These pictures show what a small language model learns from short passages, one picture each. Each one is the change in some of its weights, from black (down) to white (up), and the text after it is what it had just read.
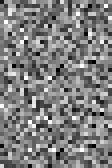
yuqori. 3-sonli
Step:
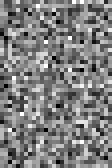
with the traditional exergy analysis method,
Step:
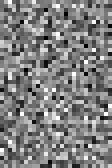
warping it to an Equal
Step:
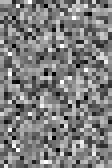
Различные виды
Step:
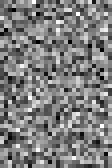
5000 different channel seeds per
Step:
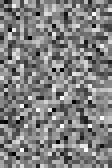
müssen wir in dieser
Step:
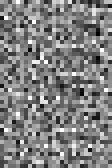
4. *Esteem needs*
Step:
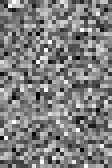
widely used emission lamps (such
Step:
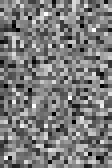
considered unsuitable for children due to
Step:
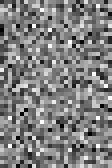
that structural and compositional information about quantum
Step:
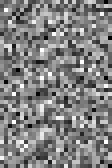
to highlight the tendency of the
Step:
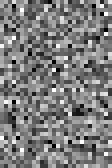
to whom correspondence should be
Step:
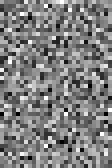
optical map from the Digital Sky
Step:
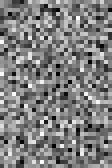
reported a relationship between soil pH and
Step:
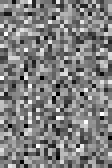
dual space of covectors and a
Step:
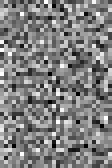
чоллар соқоли ва
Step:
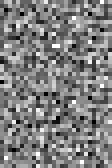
probing was applied to the
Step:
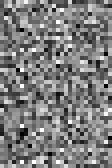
of the regulation introduced in 2016.
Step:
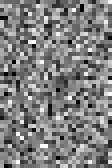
be an ample line bundle
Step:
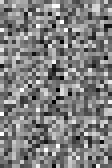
partícipes que devienen
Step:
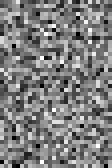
tumor segmentation research. It
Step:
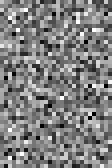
for a 5.91 nm long
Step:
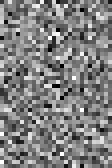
Tesfaye S.
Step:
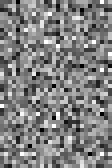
uni erta aniqlash muhim
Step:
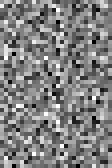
и педиатрии,
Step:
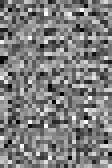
global climate change as compared to the
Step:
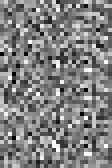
людьми. Чи
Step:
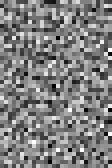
been recalculated from
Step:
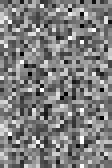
podem culminar em
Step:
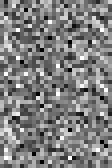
ступеней, подъем
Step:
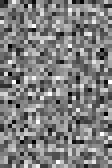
most realized environmental impacts of construction work
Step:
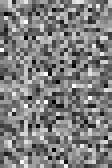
analyses of the database of literature and
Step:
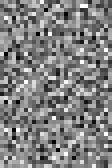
to continue developing as an
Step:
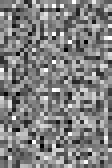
it is in this capacity that it functions
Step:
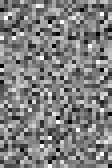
de un fin determinado. En el
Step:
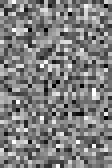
calculate a relativistic correction to
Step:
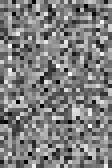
but they are low in sensitivity and
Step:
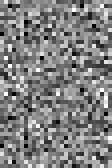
the pressure recovery. The boundary is
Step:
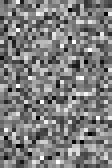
that affects school performance,
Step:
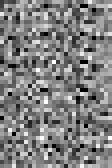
was approximately the same as that obtained by
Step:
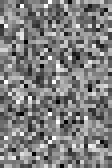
uslubiy yordam
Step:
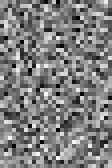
partir dessas relações
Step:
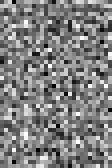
arrival of the next generation of
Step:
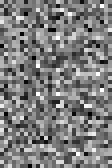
costly and radioactive sources such
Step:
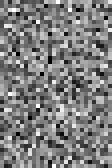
In parallelo alla
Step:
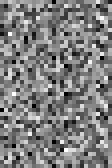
jarayoniga zamonaviy
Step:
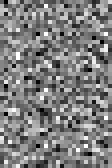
викидом». За
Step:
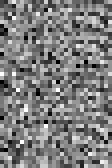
automata specified in the
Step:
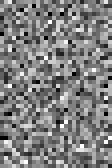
the expert's knowledge of the system
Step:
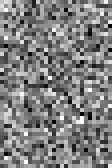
scalings of the multipole momentum
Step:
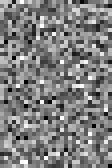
functions, and the activity of several
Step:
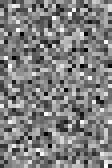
Sayfullo Normatovich,
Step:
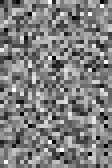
Konventsiyalari asosida
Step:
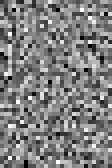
reklama va email marketing
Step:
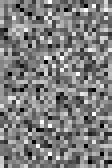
under ultra-high vacuum
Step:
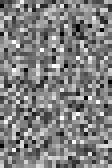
not effective to learn the complex mapping
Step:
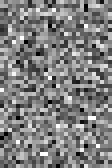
photon-counting detectors
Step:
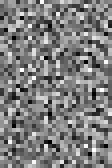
коммуникации*. – М.:
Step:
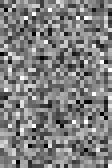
values of $y_u$, from
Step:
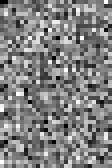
assume great personal risk to pursue
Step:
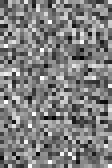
elements of a system to produce
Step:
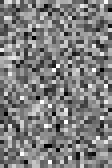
room is detected by the system when
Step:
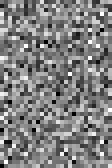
this work, we investigate the problems of
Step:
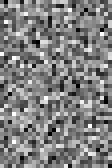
ranges expected from simulations and physical
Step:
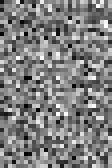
the best workflow solution. This algorithm
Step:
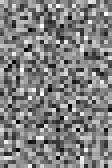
$\pi$). In the observer
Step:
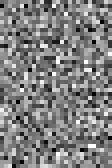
the one-dimensional case above, the
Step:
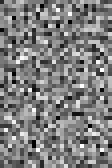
and expansion of communications networks have been
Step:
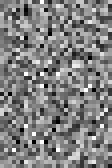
In this paper, we report the
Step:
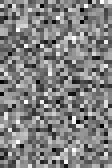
supérieur à 7,2
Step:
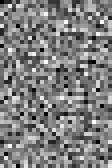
above-mentioned definition of
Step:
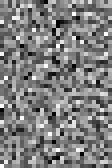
emblemáticos nesse
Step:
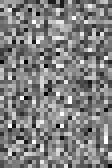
the adolescents who experience pain
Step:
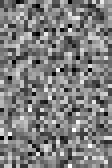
budjet siyosatini
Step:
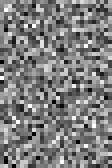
heavy quark production data at small
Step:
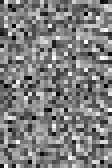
same. The proposed model was analysed
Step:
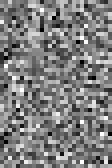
possibly even subcutaneous
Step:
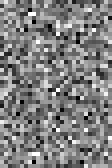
while drafting an arbitration
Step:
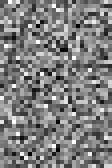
family. Second, is
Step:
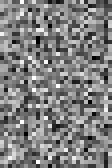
1 Umschlag (3
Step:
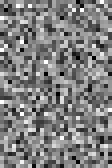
star on the Australian
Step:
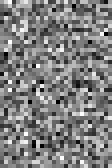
discoveries and of precision diagnostics of
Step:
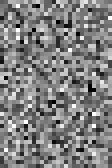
Mean Height at 75m seems
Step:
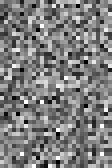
VANETs, some organizations
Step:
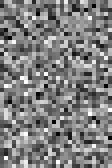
much higher share of the total
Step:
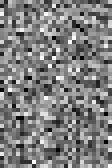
its efficiency. The performance of the machine
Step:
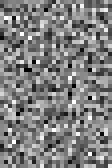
to present an approximation for the SSC
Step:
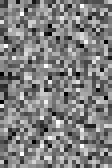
English → Serbian
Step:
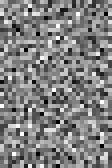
[1]. Biz yangi
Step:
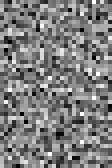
of Network Slice requests
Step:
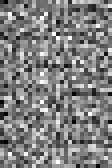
in the same subject about the content they
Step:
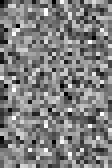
qurilishni rivojlantirish uchun
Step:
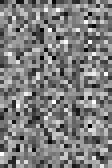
goʻzal insoniy
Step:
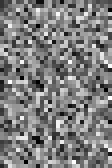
MEZONLARI VA
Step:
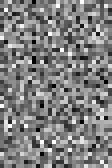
earthquake magnitude decide.
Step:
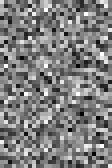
Шухратовна НГ,
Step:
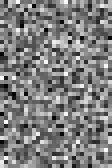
Electron diffraction patterns showed only
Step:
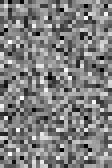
never received close monitoring visits to
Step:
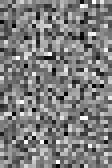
expenses, and 1/3 were
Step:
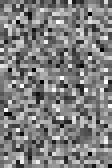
evolutionary trajectory of viral
